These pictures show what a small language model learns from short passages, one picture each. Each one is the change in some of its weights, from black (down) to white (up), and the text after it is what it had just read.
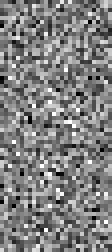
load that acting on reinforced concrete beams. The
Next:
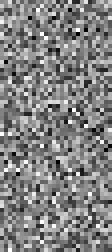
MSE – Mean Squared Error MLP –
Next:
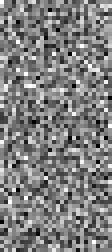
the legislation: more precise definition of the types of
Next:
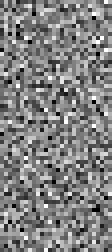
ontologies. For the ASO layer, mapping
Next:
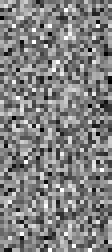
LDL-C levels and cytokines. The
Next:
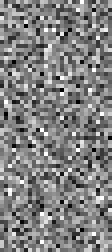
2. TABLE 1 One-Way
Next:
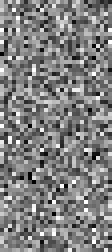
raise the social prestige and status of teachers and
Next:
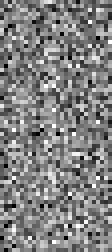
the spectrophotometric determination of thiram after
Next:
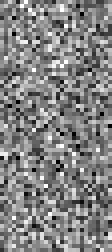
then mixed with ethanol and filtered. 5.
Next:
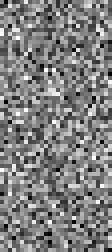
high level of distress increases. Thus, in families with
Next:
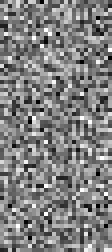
is another aspect into which this survey tries to shed
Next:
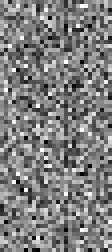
the discipline is uniquely vulnerable to interference, and
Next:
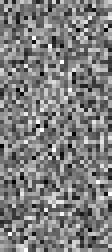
for teachers employing role-play. Their primary training
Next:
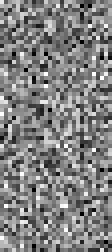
with a report expected July 2007. - Other news included
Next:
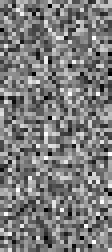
image (Figure 10). The resulting definition from choosing
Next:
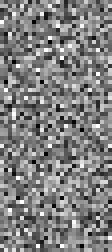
sets of axioms. These microarray games
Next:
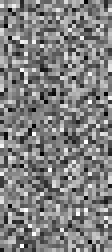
premature birth, the birth of a low birth weight child
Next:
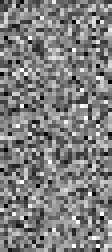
propose Double-DCCCAE, a
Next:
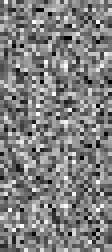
diagnostics toolbox Coordinator:
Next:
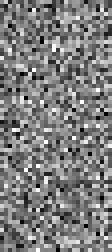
noodles. - ii. Brand association has
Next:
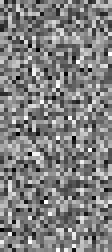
they may be able to tell their rich
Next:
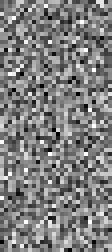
of PL. Ha: At least one supplier is
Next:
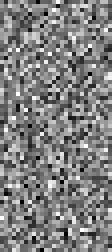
crew. Indeed, in the reference paper [25],
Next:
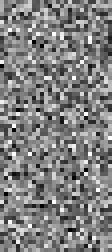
RF components and systems, suitable for laboratory-scale experiments and
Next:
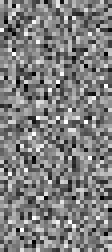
of services provided by the organization and simplify procedures, to
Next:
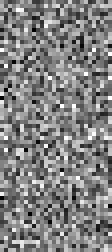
not only safe but produce better health. CONCLUSION Food science studies
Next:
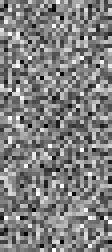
among many prominent researchers who studied the behavior of different
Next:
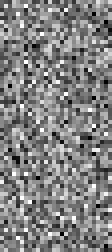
faster but also to maintain efficient and better comprehension. Reading
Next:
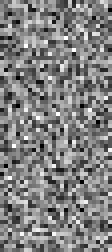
is major advantage of getting good quality milk as well as
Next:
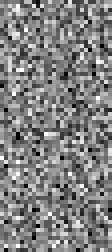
suitable photocathodic material due to its optical properties
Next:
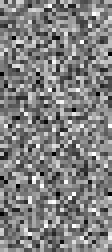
presence of machines. The UEs were placed 1 m above
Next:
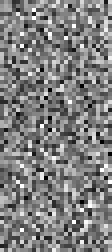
hyperplasia. The diagnosis was established by comparing the
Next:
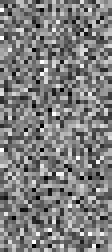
Direct Integration (DI) method where the d th
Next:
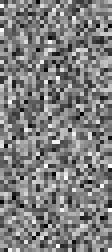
the body: END [!] SET has
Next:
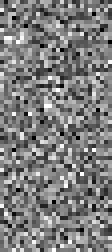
protocol used a 1.5 or 3 Tesla MRI
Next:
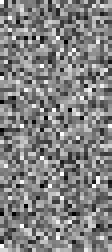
the findings and suggesting future research directions. 2. Methodology
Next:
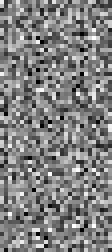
the back & then it switch over to the
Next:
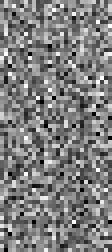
proven by the millions of dollars
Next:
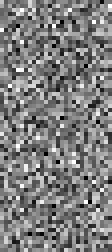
education into career planning. Q4.5 Do you
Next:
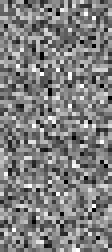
scientific needs have two main causes: - in many places a
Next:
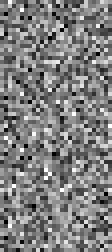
drier operator controls the dryer by monitoring the
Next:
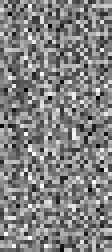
Education. Public University of Navarra.
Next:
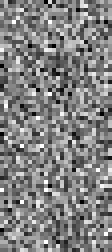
– it is also important to acknowledge that certain systemic
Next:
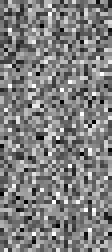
have already participated in projects that had a meeting, I
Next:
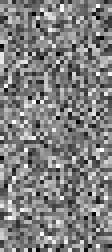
with contributions of JZ, MJ, BK and
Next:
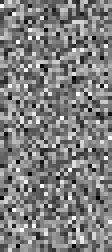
on the HIV subtype. After the diagnosis of
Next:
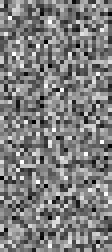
the literature review supported by other relevant but were below the set
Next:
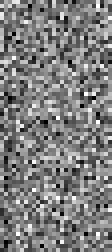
halting deforestation and improving forest management practices, along
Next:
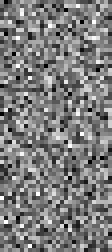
reliable local epidemiological data represents a significant knowledge gap.
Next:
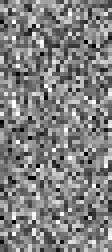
labour was relatively high in the case of large size group sample
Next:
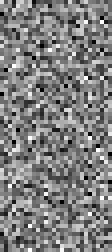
and coordination. Allowing for consolidation processes and
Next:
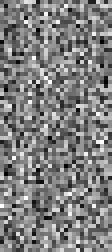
Worm Castings Over Compost Because research shows
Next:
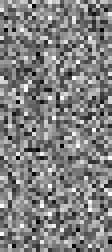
(now Department of Agriculture, Land Reform and Rural
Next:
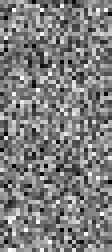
to enhance clarity and consistency in clinical practice, that
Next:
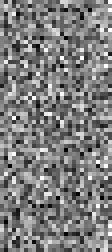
Studio for video and audio, and ¹
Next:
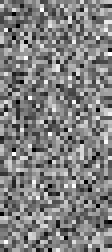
conditions where GPS is unavailable or
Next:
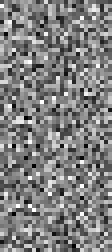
de Cacao and Sunflower as Human
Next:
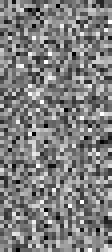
not something granted to people through their
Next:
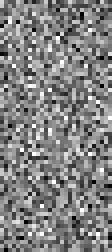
with very different forms and materials that still respond to the
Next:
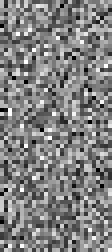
on activities that create a learning environment of collaboration with
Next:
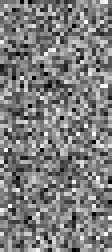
all actions to climate neutrality, circularity, zero
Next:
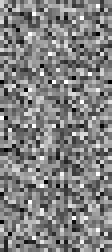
marries to alleviate his hunger and
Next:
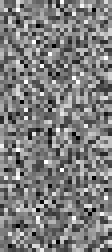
periods when households face severe financial constraints.
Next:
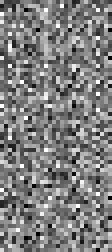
with the "Guidelines for Ensuring
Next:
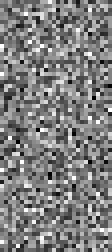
ANALYSIS Scientific policy advice: An
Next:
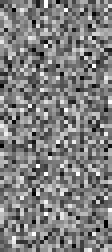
- The purpose of checking not being served -
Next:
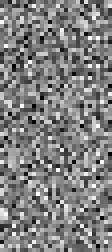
- a\right) - R_{sc} \cdot
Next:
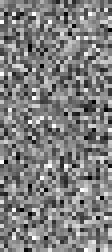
myth more relateable and open to progressive
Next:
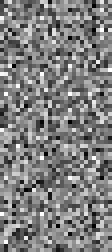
Effect of Radiation Doses on
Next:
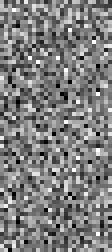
emerges as an ideal site for the study of
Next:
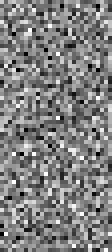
is downloaded and IP-addresses
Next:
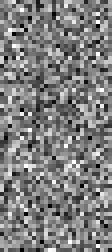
the point-biserial correlation used to examine the
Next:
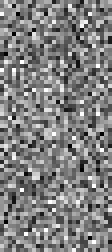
calibrated with a calibrated halogen
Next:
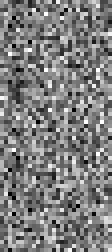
Trivedi MK, Branton
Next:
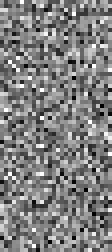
95% Second: - Analysis of research data In order to
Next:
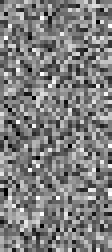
youths who ‘come of age’ through
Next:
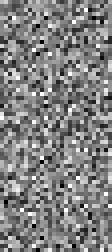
worldwide were found in low- and middle-income countries
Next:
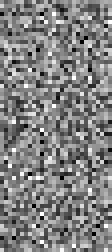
drug super disintegrants interaction by FT-IR.
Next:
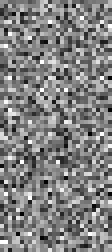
[7] – a fraudulent transaction
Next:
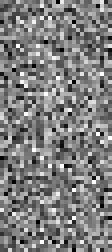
amounts of ultralow-grade heat, mostly
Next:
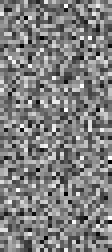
After imaging confirmed an ovarian neoplastic
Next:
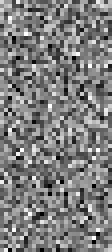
or incomprehensible, if one does not have
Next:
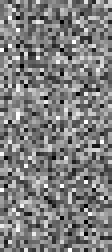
in India about the love between women and the love
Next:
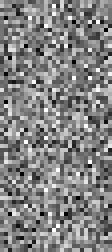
compromising, Pearson-r was utilized.
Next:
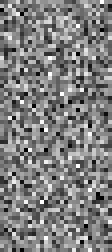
6. The difference between the obtained data and the actually measured
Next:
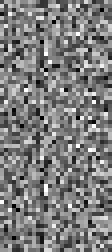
language learning (IOM, 2020b; You et
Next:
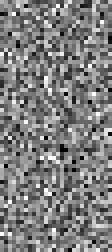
of the extract was used for enzymatic hydrolysis
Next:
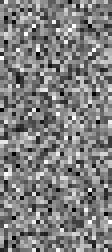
mobile asset or deployed to operate autonomously for several
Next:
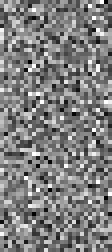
and propagating in the ecosystem. Compared to other
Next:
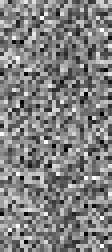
rapid growth in several EU countries between 2012 and 2021.
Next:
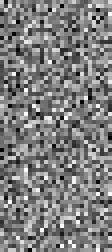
of the two teaching aids. The three groups were
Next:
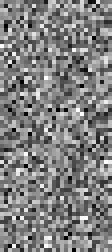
number of negative effects on various aquatic organisms, such
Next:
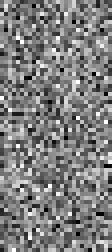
fish, especially if they are not within normal tolerable
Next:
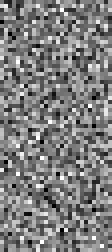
payouts through new equity and debt
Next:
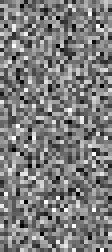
for speed estimation but kalman filter because of its good
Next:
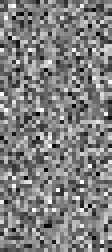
100% were married [20]. Majority of
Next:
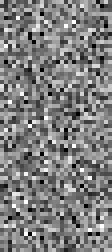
the foundation of a gender-neutral society. The
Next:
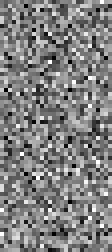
These data joined to village boundary map in Arc
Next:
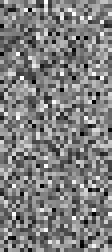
and a dam-break flow impacting a vertical
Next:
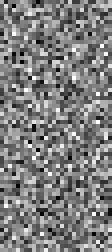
patterns and failure modes. The findings were in line with
